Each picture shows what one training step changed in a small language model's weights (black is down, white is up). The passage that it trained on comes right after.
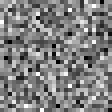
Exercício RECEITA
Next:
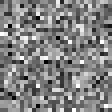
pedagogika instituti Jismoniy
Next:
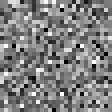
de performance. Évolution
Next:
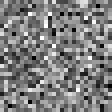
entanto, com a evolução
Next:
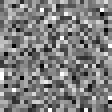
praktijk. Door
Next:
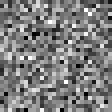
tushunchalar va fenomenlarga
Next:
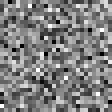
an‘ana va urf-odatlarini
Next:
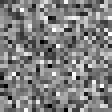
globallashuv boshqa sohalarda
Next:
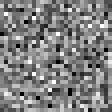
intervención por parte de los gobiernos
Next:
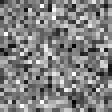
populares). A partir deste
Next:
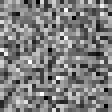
of the study are aimed at
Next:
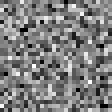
persamaan ini adalah buah dari
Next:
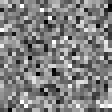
así la biblioteca digital.
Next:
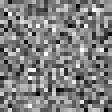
операцій злиття,
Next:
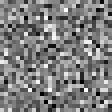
асосий компоненти
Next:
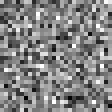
akan mengurangi intensitas
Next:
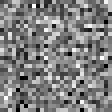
uning she’riy nutqdagi
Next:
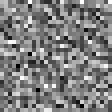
la modificación de la Ley
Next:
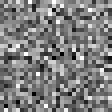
ensino dessa ciência pautado no
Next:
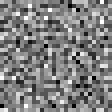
Búgingi kúnde
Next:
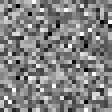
руҳида тарбиялаш
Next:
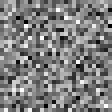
werkgevers. - Zowel
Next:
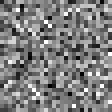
zmianę udziału
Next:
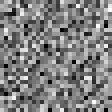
И. В. Визуализация
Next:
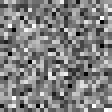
paz, é referida a importância de
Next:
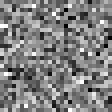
a b c 3 lentelė.
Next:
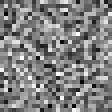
de se enquadrar e atuar nos
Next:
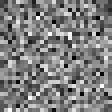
ёғи, ун ва ун
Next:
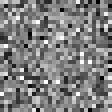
un passaggio pedonale dal
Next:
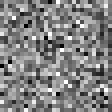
privilégiés pour obtenir de
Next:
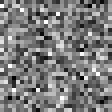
qadimiy Lotin,
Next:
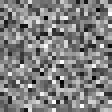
el proceso de investigación, orientadas en
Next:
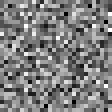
kasb etadi. Strategiyada
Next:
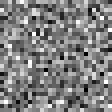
company are analyzed,
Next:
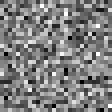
Masalan, ekologik vaziyat,
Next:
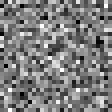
oldida va orqa qismida,
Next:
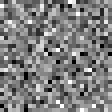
проведенной работы разработан
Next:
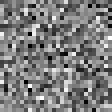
va Navoiy viloyatini
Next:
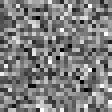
revisiones y versiones de un
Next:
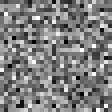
fantaziya, tuyg'u
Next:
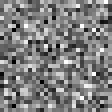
econômica para o território por
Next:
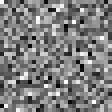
tidak signifikan terhadap kepuasan
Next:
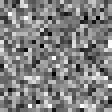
conflito entre o ocidente
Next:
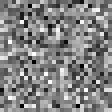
jamiyatning davlatga bo'lgan
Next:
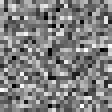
Desta forma, perante a lei há
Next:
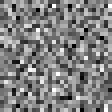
с реальным. В.Н.
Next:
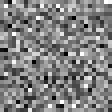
служит основой ее развития и
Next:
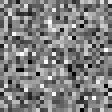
matéria-prima de sua
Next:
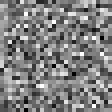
Sebagai Kepala
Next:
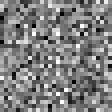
e Contratos Administrativos.
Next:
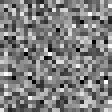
países; 2) quedarse,
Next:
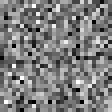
já acreditava, antes das
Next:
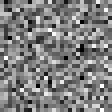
of hazardous substances
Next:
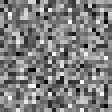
ертеклери сюжет
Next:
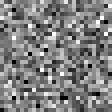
yang berada pada tingkat sedang
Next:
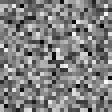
[4] «Маъмурий
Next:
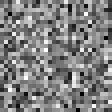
bog'liq holda ekish unib
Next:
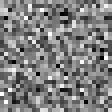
e o pedido para seguir as
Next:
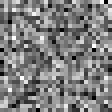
is also necessary to note the
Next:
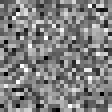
номзоди, доцент
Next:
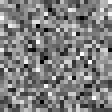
фундації*. Архів
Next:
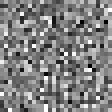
інформатизації ім.
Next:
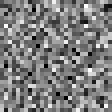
state of insulation under variable
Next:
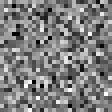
tortadigan) qatlami
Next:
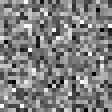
ve mavi gözlü melek
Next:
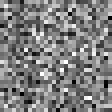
مفروض برحسب
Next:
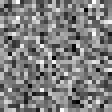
meet de relatieve toename
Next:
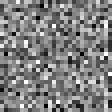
desgaste e à umidade Nos
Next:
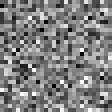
ijobiy munosabatni
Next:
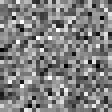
ont énoncé les principes
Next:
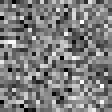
qilib aytganda,
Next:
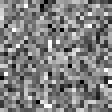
como este estado pode afetar o
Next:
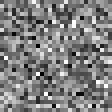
dos o más sanciones administrativas o una
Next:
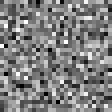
Apresentamos uma análise da dinâmica
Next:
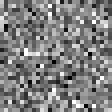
parcialmente de acuerdo. La
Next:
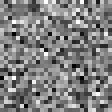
bo'yicha texnik maslahat
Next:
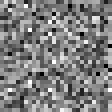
هذه الحالة (43). -
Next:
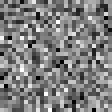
biasa besar antara kedua
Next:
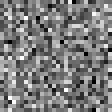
so'zsiz hokimiyatga
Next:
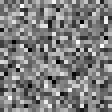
Durante a produção, uma das maiores
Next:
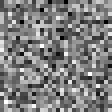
contornos amarillos, sin
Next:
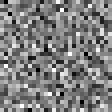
Como queda claro, el
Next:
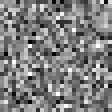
as práticas pedagógicas e a
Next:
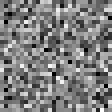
– EDN FNSISZ.
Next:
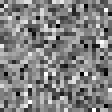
riscos, conforme elucidado na
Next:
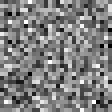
AVC, sendo denominado o
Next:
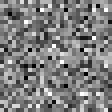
قوله تعالى:
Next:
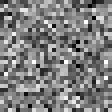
xos xususiyatlari yoritib
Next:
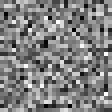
(LAPEX), Facultad
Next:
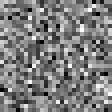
funções de gerência de produção vigentes
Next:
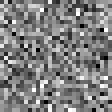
gráficos 7 e 8 representam as
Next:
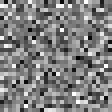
la economía y, sobre todo,
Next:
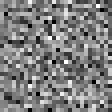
so'zlar: termin,
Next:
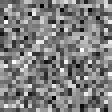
bilan chambarchas bog‘liq.
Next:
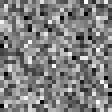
و بابا و اجداد
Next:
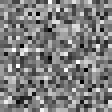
Tục ngữ Ca
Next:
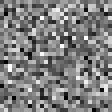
em final dos 70, com a
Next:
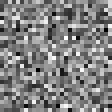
va hatto o‘g‘rilarning
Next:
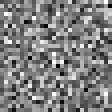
de sus respectivos gobiernos.
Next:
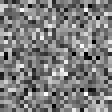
no formal e informal, están
